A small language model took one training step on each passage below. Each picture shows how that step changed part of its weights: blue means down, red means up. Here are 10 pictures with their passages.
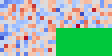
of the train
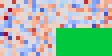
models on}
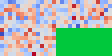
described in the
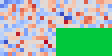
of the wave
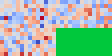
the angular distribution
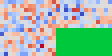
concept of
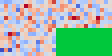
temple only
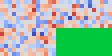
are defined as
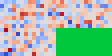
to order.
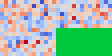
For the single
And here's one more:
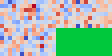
in 3 dimensions
